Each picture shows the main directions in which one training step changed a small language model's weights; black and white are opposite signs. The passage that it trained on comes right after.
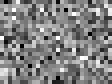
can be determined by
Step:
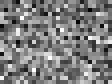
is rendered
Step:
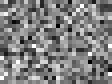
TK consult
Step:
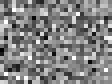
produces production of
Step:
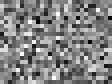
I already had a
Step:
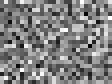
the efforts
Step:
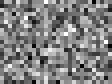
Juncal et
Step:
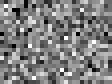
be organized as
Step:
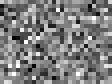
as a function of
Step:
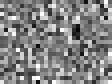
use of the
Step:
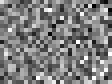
age No of patients
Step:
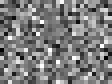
above, was
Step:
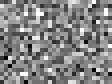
the freshness
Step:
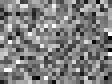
proposed method, the
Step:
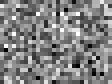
connections between
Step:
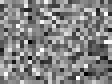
not been published
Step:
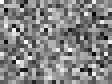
wind turbine
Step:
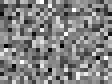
take part in all
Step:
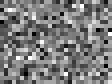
: Validation
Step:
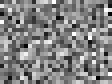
the swirling
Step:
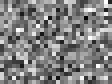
and V. da
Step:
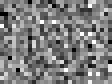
^bis my
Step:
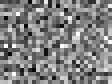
crosses between 4
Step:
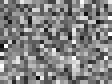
the two independent sources
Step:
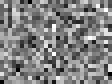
and suspended
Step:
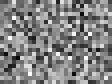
principles, values
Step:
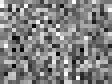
always since $1
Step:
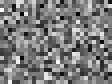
Consequently, the
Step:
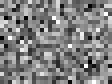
↳ Human
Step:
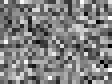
the geographical
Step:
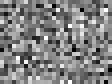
a novel way
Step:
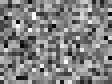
per incident
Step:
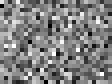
primarily in terms
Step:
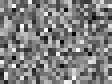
natural ecosystems
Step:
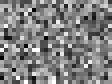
to TV
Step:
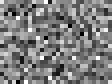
prone to
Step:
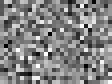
best for the
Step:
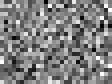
a Proof of
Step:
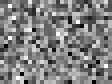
official standards.
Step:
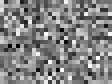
this area is
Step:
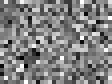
the basis of
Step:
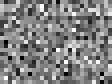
will be considered in
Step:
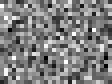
when an item
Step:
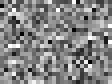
undermined by
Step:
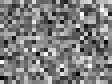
factors that the framework
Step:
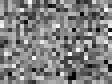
degradation processes
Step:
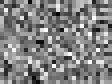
new active power loss
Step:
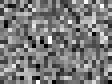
operation of the
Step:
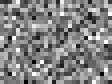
is important.
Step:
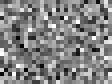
of matrix resin
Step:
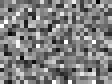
second) #
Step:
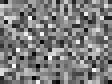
in the selected
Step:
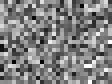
1 and figure
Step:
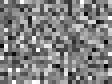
the presence of an
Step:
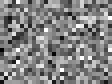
more males
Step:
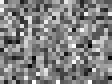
this observational,
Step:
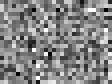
and both the local
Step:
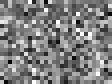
Abstract Actions
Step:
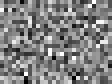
its scope.
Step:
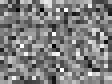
are identified as a
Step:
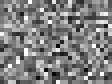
countries, who
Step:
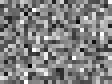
to the study sites
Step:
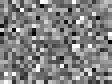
after crowning
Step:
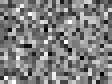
advantages in terms
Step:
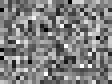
On behalf
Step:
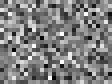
The Clean
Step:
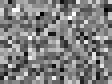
The cost invested
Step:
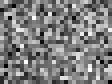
reception of media
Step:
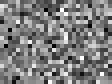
were put in place
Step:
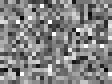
collaborative projects
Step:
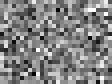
and moderate wind
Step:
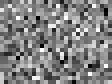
aim of this review
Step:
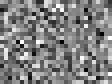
the endurance
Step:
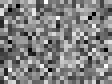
The 2,
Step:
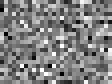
their quality of life
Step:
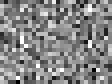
which determines sequence
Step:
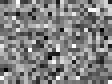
is used by the
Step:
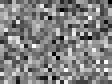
no. 2 is
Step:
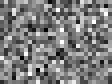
an important source of
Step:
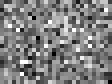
solution concepts based on
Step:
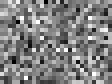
grains and are
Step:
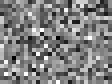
locations and
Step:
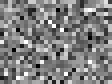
and regular physical
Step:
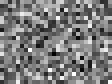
were used to assess
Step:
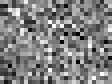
be explained on
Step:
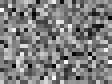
Ministry of Education
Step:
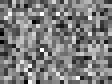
agree that there is
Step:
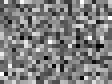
the frequency or
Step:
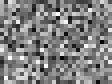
made all categories
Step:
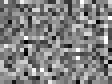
the understanding of
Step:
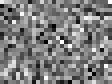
as on the technical
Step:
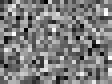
tone generator
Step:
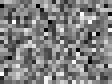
that students can
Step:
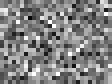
– review &
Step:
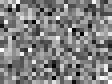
WNA and
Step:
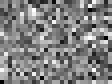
and Disaster
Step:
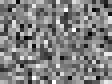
influences the local
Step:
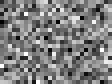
breach. This
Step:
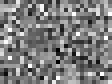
will be included in
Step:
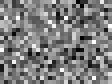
where privacy and
